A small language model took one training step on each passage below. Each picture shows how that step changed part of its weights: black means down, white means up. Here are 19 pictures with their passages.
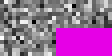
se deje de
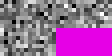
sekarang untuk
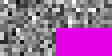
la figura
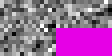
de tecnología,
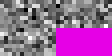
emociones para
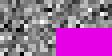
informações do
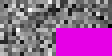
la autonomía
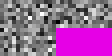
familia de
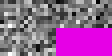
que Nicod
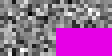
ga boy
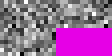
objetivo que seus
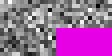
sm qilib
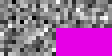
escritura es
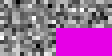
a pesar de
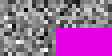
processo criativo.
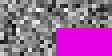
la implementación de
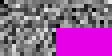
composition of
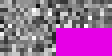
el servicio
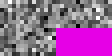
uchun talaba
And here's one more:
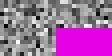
o culturas
